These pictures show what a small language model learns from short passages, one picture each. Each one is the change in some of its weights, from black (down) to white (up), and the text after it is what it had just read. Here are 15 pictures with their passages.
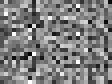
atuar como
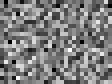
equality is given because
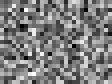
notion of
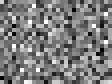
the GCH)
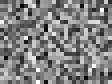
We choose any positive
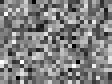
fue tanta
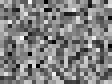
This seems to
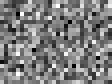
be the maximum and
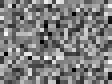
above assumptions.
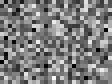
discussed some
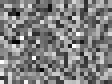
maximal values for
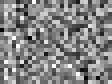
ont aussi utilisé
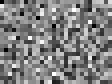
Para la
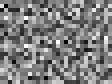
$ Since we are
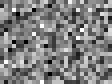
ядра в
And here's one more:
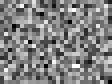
em banda).
